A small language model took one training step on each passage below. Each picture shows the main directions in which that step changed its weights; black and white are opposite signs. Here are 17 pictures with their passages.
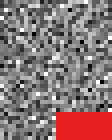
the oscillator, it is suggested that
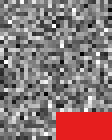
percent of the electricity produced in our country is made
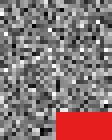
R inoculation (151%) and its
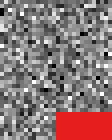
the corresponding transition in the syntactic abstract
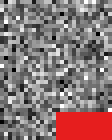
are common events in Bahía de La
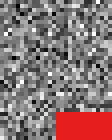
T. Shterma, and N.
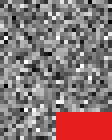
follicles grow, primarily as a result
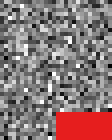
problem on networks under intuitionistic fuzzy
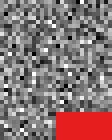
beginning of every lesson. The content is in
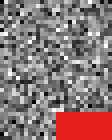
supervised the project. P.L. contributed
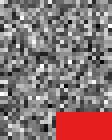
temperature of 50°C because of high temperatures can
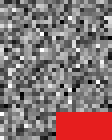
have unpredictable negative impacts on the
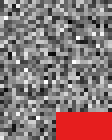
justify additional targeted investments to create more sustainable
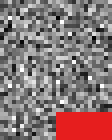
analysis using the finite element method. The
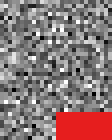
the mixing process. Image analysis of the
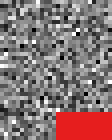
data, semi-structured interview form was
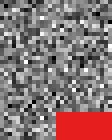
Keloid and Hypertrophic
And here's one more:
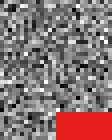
evaluated *in vitro* against the cattle
